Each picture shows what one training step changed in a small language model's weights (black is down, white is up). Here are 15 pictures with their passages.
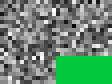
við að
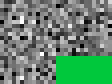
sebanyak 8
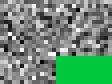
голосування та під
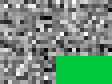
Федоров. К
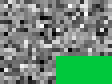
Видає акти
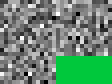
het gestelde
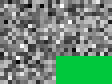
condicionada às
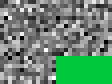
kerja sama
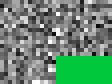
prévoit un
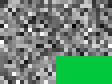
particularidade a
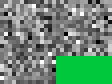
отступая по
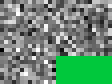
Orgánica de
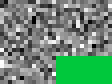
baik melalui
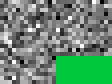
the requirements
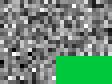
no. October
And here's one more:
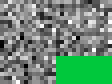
очікування –
